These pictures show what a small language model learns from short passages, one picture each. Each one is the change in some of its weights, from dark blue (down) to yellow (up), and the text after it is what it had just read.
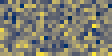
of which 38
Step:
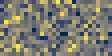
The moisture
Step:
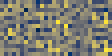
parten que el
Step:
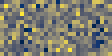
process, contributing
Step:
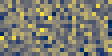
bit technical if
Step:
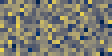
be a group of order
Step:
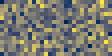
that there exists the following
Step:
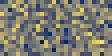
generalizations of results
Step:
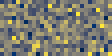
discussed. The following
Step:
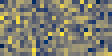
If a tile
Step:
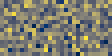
by brain
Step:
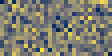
can see taking
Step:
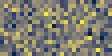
\quad It is known
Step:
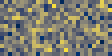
the unique solution to\\
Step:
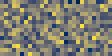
B = m x
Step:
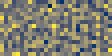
informal oral
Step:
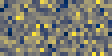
Linkages associated with
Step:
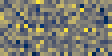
learning for building
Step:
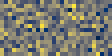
in electrical
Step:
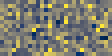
no veículo
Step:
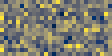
this event made it
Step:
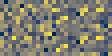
the answer when
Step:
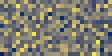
bu tovush bilan
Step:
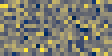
arrival and
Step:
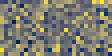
we see in this case
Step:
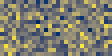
desafios no
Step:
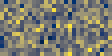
the corresponding preprints
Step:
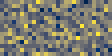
with men. But
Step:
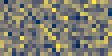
the connected component of
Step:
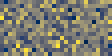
the literature published
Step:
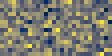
mineros cuando
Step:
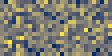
and detecting
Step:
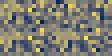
if and only if
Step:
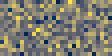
a solution to the
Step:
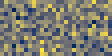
stronger in them.
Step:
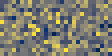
this notice that related
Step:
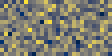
= \ddot
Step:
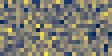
*Life Science*,
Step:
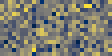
group, 'b'
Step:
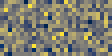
que tienes
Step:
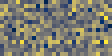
map every point of the
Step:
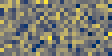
the minority is
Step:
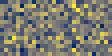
of the functions required
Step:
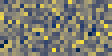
these positions is
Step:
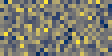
and dividing both
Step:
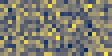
one of the largest
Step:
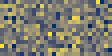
also frequently in
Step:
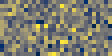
existing approaches.
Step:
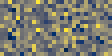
in family and educational
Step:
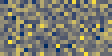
in the financial
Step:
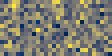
linear form as $$Y
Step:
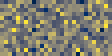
As shown in Table 3
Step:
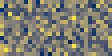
Bereiche zu
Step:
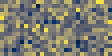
knowledge, and sufficient
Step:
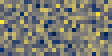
prelims}, that
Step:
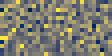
maximum difference between
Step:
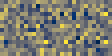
knowledge of the challenges
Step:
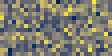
they are used in small
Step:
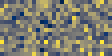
and that there exists a
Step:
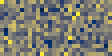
welche zu
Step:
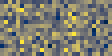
is checked at
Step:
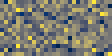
and related issues.
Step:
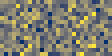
\xi \cdot
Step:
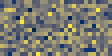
increases nonlinearly
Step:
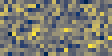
group of holomorphic
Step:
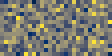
in the proof, we
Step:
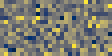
ein Drittel
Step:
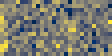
equations. Of particular
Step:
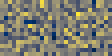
entire cover
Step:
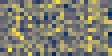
a regular simplex
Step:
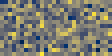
in Section 4,
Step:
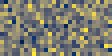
by $(\alpha,
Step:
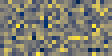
va bozor
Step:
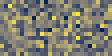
du Conseil
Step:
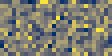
$L$ and
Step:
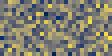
Merck G.
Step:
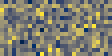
snc, one
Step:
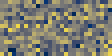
significancy. -
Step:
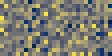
режимов и
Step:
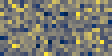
ranks of
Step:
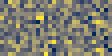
quicker and
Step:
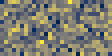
GS4S -
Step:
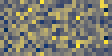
the elderly,
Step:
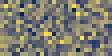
as the other points show
